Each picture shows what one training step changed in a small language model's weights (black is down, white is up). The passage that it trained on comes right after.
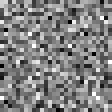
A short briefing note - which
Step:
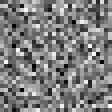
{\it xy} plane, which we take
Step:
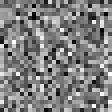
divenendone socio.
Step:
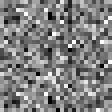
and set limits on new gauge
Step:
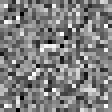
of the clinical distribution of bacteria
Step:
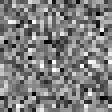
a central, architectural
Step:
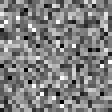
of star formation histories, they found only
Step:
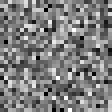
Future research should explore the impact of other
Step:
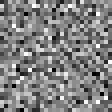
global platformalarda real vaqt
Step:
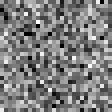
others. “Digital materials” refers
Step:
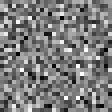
of the work, interpretation of data and
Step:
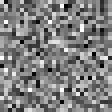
hereinafter) report on the growth of so
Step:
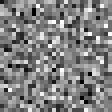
a 93-ha irrigated
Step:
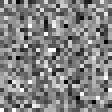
is: het onderzoek te
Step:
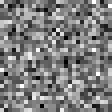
etc.) because these data are subject
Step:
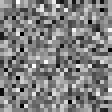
the axial direction be the same as the
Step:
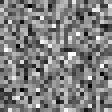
the health officials. The EPI
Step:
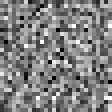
adabiyoti, ruhiy
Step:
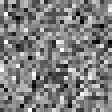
his B.E in Computer Science and
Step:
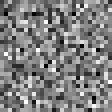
one geographical site to
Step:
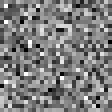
fluids, and by isothermal
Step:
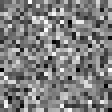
also considered together with their potential contribution
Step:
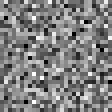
develop a more sophisticated understanding of
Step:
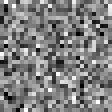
which agree well with our calculation.
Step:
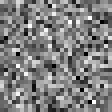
which contribute to improved operational
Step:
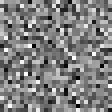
Efficiency and thickness of the
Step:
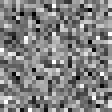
a distance $\textbf{r}$ from the
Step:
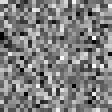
the other energy components. In the ordered
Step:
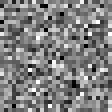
49 anos, de acordo com
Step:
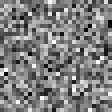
CrossGov project to support the
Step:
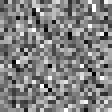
summarize and give our final
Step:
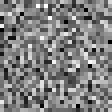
logical qubit encoded in
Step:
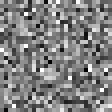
действие которых
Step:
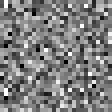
Non perturbative approximations of the
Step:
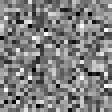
with the boundary condition %\begin{equation*}
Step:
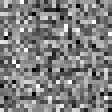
is also first order. We use the finite
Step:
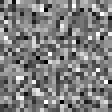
to satisfy the exponential growth of data
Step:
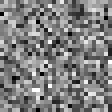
in anterior chamber depth was
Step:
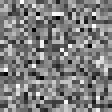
Then the results were obtained to show the performance
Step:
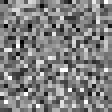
of thermodynamic properties of raw materials
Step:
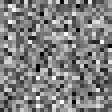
State University, % Dayton,
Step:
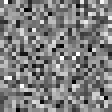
head I position of IP. He further
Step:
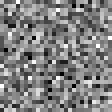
rôle spécifique
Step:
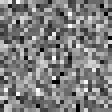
distinctions in the STTS, the
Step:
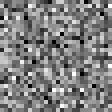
Institute of Ecology and Evolution
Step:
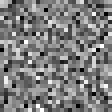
than through cheques or warrant.
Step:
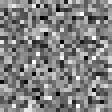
; min = non ; Max =
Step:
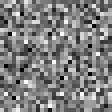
with physical print outs. From what
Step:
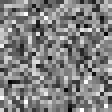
(1952) chondrosarcoma
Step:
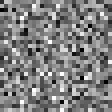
Fermi surfaces of the
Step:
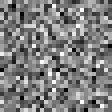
against all local perturbations to the
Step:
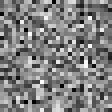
des mathematischen und alles
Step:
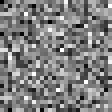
[6], we severely reduce
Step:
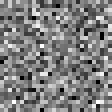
estos ungulados en el
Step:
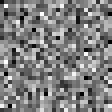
discussed on the importance of establishing
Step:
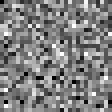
unknown, it may lead to an
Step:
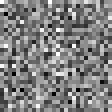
jumlasidan. Ma'lum
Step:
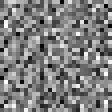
Approximated scenario and ideal data
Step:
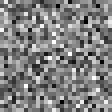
2. Desarrollo de la
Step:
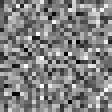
ehtiyojlarini ifoda
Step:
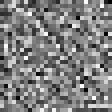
örnek çalışmada
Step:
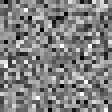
DSC Analysis of PBS
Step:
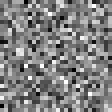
hard, unflinching look at
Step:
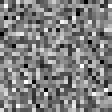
of the smooth variation of the average
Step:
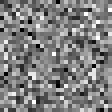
the proposed annual workshops,
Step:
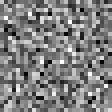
flotation and infected the definitive
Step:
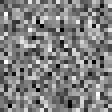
Народу. Процес
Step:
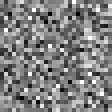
the shape of the shadow with a
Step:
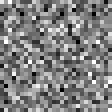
was held in a nearby
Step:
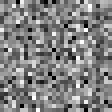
*Акушерство и
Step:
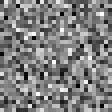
counter clockwise directions,
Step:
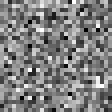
жаҳон тиллари
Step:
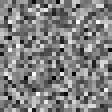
McClelland M.:
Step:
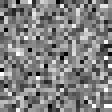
jihatdan tejamkor
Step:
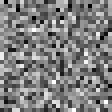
there were divergent or convergent
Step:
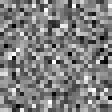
as the vertical off-plane distance.
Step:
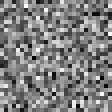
layer of ResNet18 and
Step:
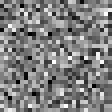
number of short GRBs.
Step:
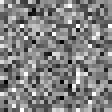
tuzilma o'rtasida real
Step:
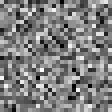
tasavvur bilan uzviy
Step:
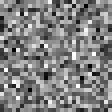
werking trad. Naast
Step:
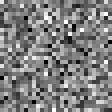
Elaborado pelos autores.
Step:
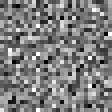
and the issues of equity,
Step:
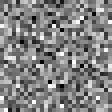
the electrons temperature and the instantaneous
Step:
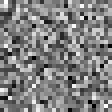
sohibi, balki dars
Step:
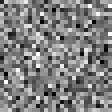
By using a characteristic function approach developed in
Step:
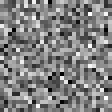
show that Geogebra significantly enhances
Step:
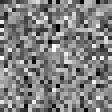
Cinsiyet ve ırkın
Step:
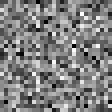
anaesthesia for enhancing
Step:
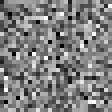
involving two particles. However, several
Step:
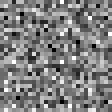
is related to the suboptimal use of
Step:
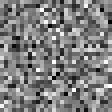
*Literatura jurídica
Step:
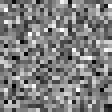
in his book Pedagogy of the
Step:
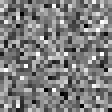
of horizontal lines in the cluster)
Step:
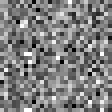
that} the %probability density function
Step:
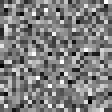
index market returns from the previous day.
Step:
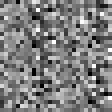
& \\ \hline \end{tabular}
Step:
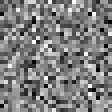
Evolution Concepts Among
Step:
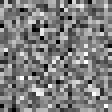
universe's comoving expansion over
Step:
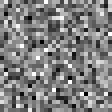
replacement to binder material and
